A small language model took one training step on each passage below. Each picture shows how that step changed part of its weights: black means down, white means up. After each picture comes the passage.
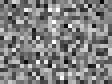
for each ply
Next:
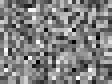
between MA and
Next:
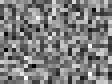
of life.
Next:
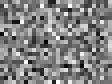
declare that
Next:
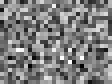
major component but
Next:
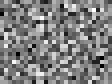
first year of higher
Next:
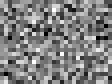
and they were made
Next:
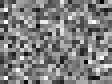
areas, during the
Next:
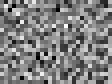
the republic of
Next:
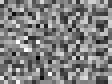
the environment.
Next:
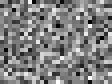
element in the
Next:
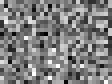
supply and
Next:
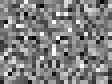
single grade
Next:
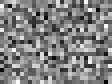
the system theory
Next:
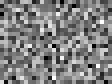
out the same
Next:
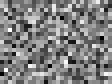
and nature of
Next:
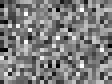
sense it has
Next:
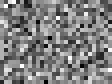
wars of
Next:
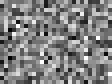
such as the
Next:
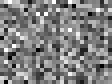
patients (24%)
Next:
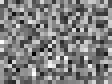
theological and
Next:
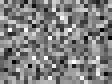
Literature As
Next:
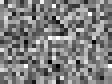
reaching a
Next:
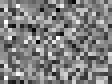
were obtained for
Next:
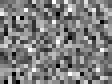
developing country
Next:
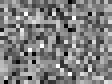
are defined by
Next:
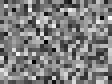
deep learning model
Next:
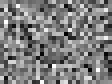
were able to
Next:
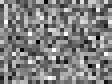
between the positive control
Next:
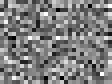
°C during
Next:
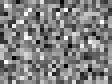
outdated to
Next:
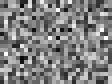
change both a
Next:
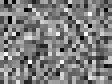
mechanism exists
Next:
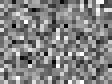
the city.
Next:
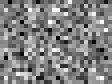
z, w and
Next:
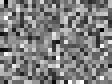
code being
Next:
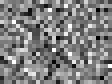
their approach can be
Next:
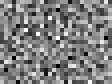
be included to
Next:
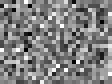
modify to
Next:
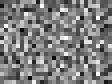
influence defense
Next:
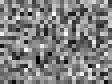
in the data.
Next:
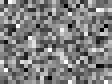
factors and specific
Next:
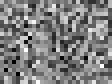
et al.
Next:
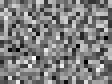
still on a
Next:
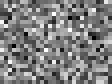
room for
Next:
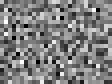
compared to the
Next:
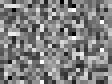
difficult to
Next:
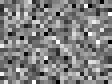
tools as they
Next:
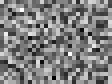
the male
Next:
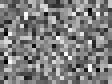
selected best
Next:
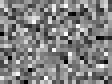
and also in the
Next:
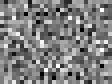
potato can
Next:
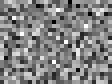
a hundred
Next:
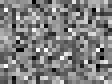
of generations,
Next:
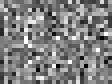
will have a significant
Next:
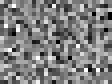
bacteria such
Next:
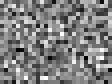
the components,
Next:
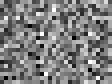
by promoting
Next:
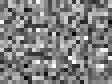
"Figure 6"
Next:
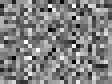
basis not to
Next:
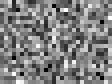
of friction
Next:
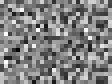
the following:
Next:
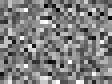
consisting two
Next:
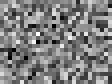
is clear
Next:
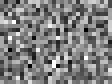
The independent
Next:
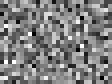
assess this,
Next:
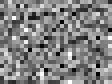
result about Type
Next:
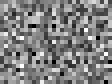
is the first
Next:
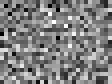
the repair,
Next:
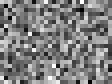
proper care and support
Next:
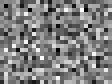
decide if the
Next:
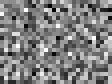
resulting in the
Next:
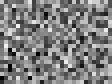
that promote
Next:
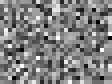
of populations:
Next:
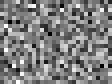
minimize the
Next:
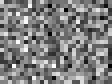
financial performance".
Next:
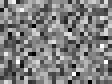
study was limited
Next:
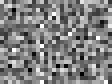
to the content
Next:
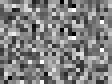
difficult for
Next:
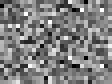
1 it is
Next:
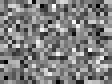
question possess
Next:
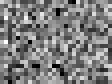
been developed in the
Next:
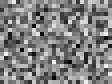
a study was
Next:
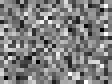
method depends on
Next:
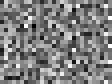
target is not
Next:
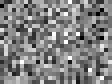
although the
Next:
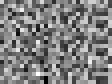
the process of
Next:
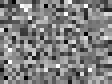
rather large
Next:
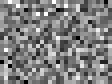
40%) compared
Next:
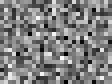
of removal
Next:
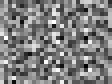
and D is the
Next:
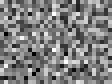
in recent
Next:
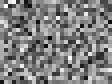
wars and
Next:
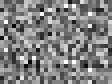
respondents (54
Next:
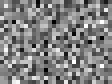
agreed that
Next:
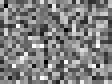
risk of some
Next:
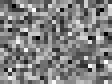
ether. The
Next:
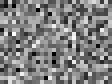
This is the
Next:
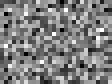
entities such
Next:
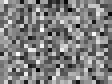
sustainable technology
